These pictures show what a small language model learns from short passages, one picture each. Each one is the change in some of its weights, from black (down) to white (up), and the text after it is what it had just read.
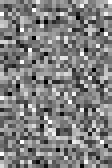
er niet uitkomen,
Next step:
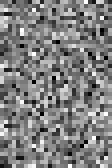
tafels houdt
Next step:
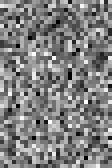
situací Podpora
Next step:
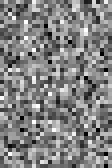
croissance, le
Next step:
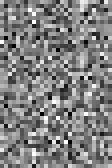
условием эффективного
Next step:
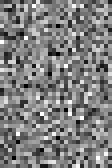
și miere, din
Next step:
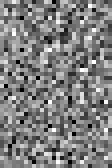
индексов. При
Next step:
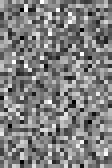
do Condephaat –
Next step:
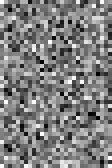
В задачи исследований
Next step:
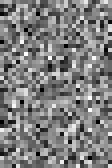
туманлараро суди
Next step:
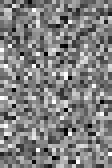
del 1 de febrero de
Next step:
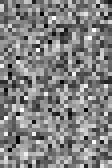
qaratilgan bo'lib,
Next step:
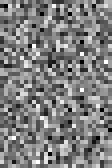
inequality report
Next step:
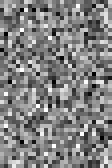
Maqola hudud iqtisodiyotini
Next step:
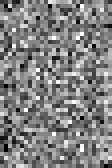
Xususan, o'zbek
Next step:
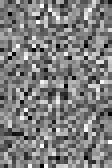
2916 tani tashkil etilgan
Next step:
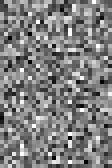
بناء على
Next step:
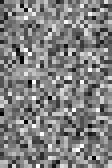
“Oy borib, omon
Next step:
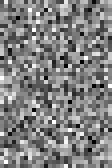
and Development
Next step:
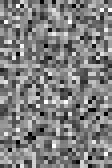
tarixiga nazar tashlasak,
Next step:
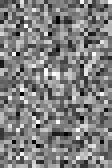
interruptions», dont une
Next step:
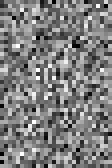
kadrlar sifatida shakllanadi.
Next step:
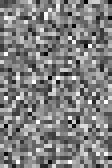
muitas pesquisas.¹⁵
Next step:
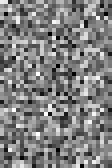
case, the boundary
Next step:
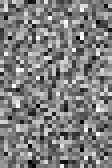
sua trasposta.
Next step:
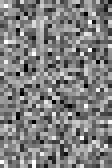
- Bencsik,
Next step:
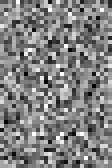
Estudios de poesía
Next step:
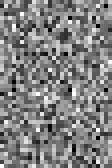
indico que casi siempre
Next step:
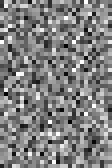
mengemukakan sastra
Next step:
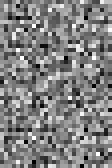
PADA BMT
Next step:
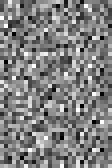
областью своих
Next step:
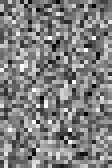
igualdade de gênero
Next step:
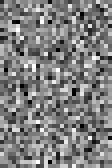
sólo proyectar como
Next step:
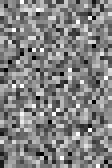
políticos”, son susceptibles
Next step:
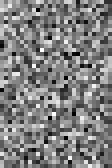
ne sont pas neutres, ni
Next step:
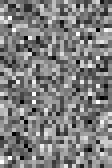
Woonplaats van tot
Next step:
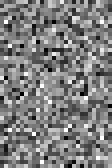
Володимирович –
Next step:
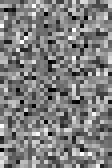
Instituições Federais de
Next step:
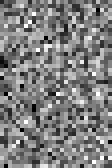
International Organization of
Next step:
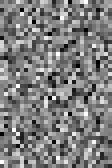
2. Ortografi -
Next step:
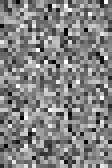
davomida shakllanib,
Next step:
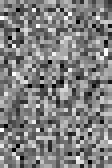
Hartshorne, Ch.,
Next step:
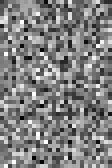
xodimlarining professional ishlar
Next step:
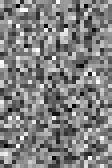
central no processo de
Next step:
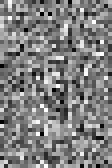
reflexión en torno a la
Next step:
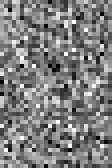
philosophical implication
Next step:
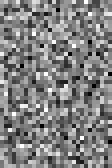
Muñoz Antonio
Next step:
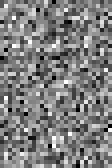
її становлення,
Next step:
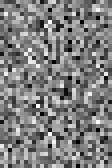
usuli jadida,
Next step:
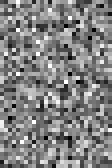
colombiano quien
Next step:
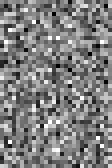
se modifică, dar este
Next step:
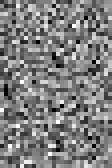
professor de fundamental importância para a
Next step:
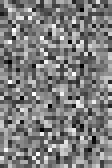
Polish political suffering
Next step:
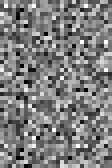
systeem (vergelijk
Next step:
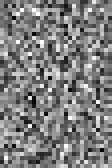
hisobotlari asosida shakllantirildi.
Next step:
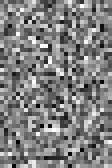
hissiy teranlik va
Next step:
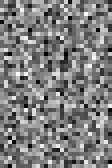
и специфичности
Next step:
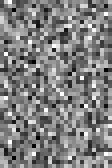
возникли на основе
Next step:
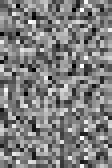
Sie der größte
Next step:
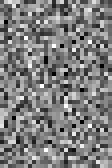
розвитку інноваційного
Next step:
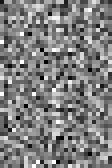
رصاص متحول
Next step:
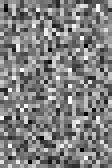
as evidências, e avalia
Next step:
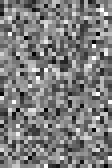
va ta'lim-tarbiya
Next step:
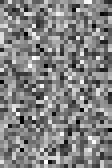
Volumes Produzido e
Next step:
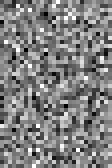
diterangkan di atas.
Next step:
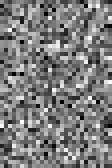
процесів розвитку різних
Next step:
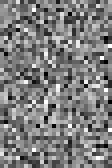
anticipatorios. El
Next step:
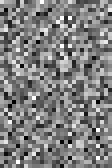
таомлари олий навдаги
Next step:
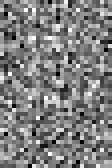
pueblo como grupo
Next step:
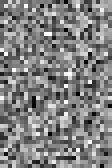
is drawn to the
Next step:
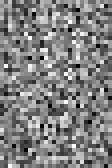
pada maksud dari gambar
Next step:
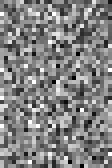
1999) y es la principal
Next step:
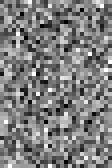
Cerqueira César 17
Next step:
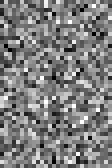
dedicated to the concept of
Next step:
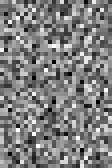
хронології) 9
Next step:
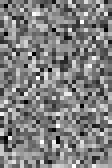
qarorlar, ya'ni
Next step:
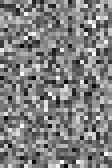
o direito de produzir
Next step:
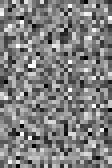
иностранных инвестиций
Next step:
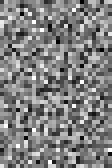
favorecer el desarrollo de
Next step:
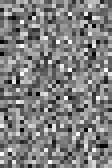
são bactérias,
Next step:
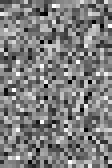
Трубний фактор є
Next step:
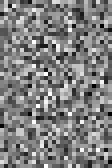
nashrga tavsiya
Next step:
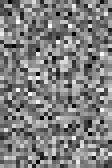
tengdoshlari bilan birga
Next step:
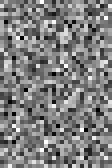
та літературу в
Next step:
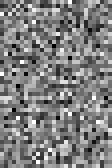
grammatik shakl va
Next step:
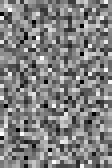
Japansk presisjon for
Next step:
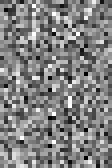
aliados, e, usam
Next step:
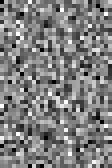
Tanner e número
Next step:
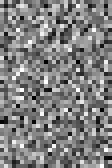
бизга мазкур
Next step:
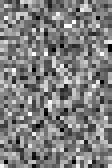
пульс похож на
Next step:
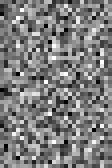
aniqlashdan asosiy maqsad
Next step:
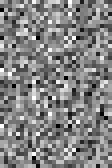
qismi belgilab
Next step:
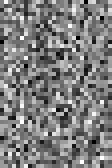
pembukaan berisi
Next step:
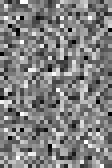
ривожланиши билан,
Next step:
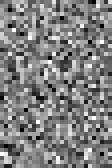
30) acompañados de
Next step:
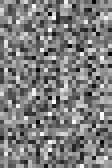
DE LECTURA DE
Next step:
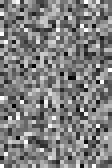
metal planteada en el
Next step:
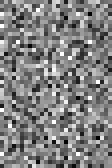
que estableció que los
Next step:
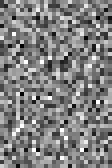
омилларга қарши
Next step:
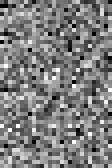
Hábitos Alimentares
